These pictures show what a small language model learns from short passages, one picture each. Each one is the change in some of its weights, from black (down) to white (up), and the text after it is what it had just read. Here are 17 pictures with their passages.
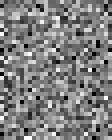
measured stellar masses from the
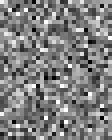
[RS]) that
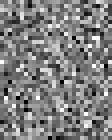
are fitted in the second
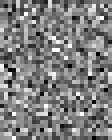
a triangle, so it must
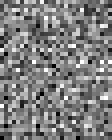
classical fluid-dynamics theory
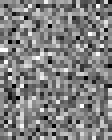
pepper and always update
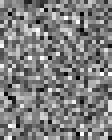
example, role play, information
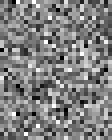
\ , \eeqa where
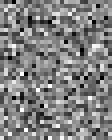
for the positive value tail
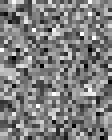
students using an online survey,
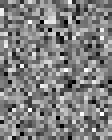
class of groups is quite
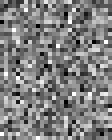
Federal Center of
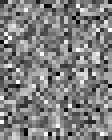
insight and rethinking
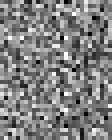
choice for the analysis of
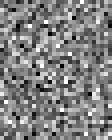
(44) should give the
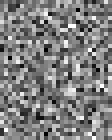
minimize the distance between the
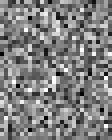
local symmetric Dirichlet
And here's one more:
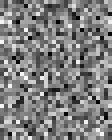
or from the viewpoint of
